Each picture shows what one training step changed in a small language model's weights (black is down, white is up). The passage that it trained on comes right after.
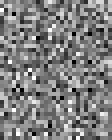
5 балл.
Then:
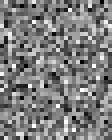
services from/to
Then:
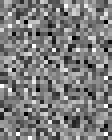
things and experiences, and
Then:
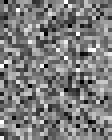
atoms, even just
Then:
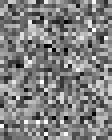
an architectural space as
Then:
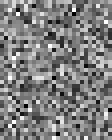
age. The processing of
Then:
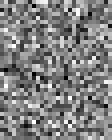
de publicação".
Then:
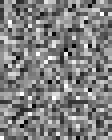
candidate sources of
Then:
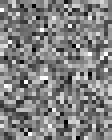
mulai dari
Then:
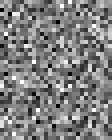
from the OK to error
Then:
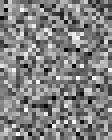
should be expanded to
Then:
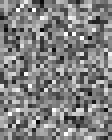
dissolved species
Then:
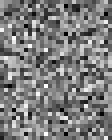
scientific research, which
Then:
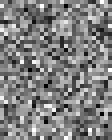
its main morphometric
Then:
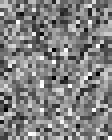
of the colour-
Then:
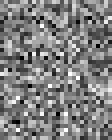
desde a década
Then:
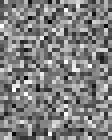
early stages of the
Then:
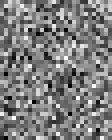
method where several values of the
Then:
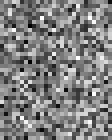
bag and early
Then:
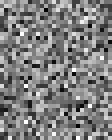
those outside the
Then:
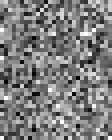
on the opposite
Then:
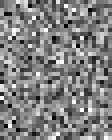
consumers sharing their
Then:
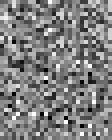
3. Parameters in
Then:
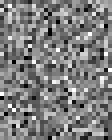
к негативным
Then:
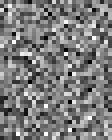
намира нови
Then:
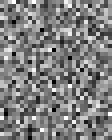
For systems close to the
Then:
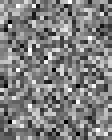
convection is treated
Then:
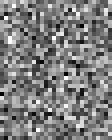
of data available regarding
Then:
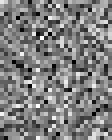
and its role in the complex
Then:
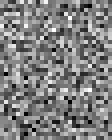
solely to changes in the
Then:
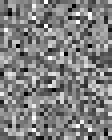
ega (resurs)
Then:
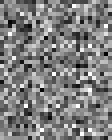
académica e o
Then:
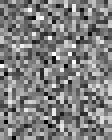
correlator. Therefore we see
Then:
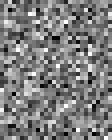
begins with a measurement
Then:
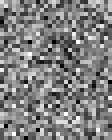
the study is the theoretical
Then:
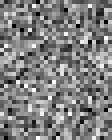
draft of the
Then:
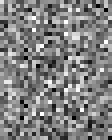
essence, principles,
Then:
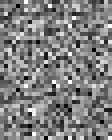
first terms in Eqs.
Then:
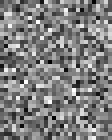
to terminate within a
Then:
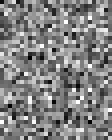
social gestures,
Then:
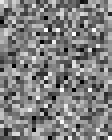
the backward computation is
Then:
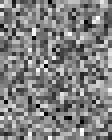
effective model for a TI
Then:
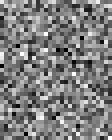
reveals the possibilities
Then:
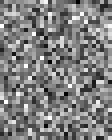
for a gage length of
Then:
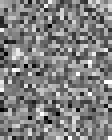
indicates the effect that the
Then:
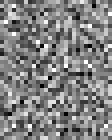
descendants. These
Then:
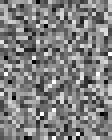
2. Toshkent
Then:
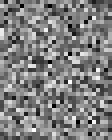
R. Kaur,
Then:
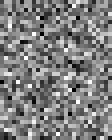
is achieved by sampling
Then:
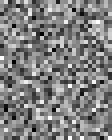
of the matrix grains,
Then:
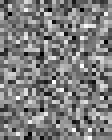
Finally, we have
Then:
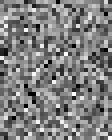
see the methane
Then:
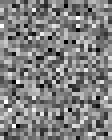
RNA genes.
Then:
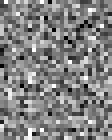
driven storage system
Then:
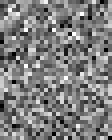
the Identification of
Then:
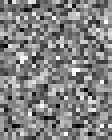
to four IACTs at
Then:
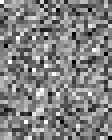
also avoids the problem
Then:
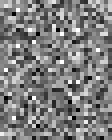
ABSTRACT This
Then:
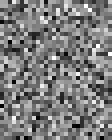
costs a small multiple of
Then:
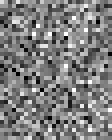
can arrive at the
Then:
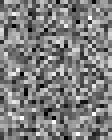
desirable in future applications
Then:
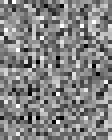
learning and music;
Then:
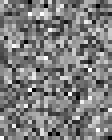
percepção sobre os
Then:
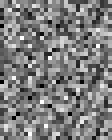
of homotopy
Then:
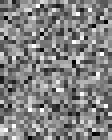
that contain both virtual
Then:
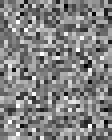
Israel) and
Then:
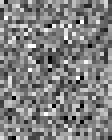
Solano, Phys.
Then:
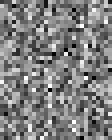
ciertas valencias
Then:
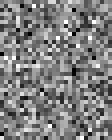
is clean,
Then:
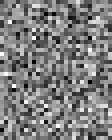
os discentes.
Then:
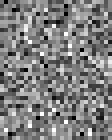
are arranged
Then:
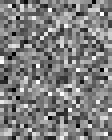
in the fluid. More
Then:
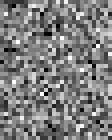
with a larger scatter than that
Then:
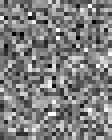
compact with shorter
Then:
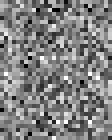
strategies. Cognitive
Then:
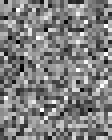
reeds twee
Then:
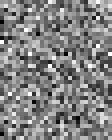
a study. The type of
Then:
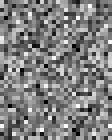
us to infer insights
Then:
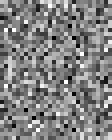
conceptos revisados en
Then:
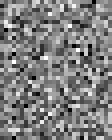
intrinsically lack
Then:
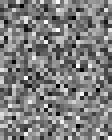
contribution from the background charge
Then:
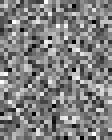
\times $(RL -
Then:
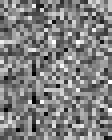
of the maximum possible number
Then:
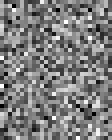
also possible. When the
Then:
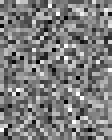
For completeness we here
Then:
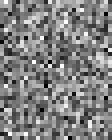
and fidelity \\ &
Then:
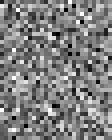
in addition to SQL
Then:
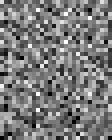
hand, in the high
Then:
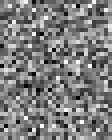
of individuals and tracking
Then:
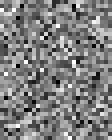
with each layer containing
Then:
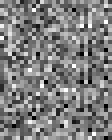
las cooperativas.
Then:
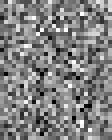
form was provided to all participants
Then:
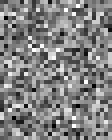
consists in engaging a
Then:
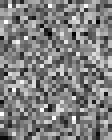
to attain the defining
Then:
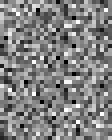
meet these requirements,
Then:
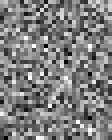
on an analysis of the
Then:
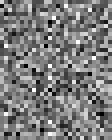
and 11% respectively).
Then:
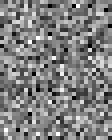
individual's communication and social interactions
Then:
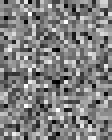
Similarly to what is
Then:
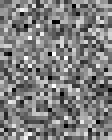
letter % of
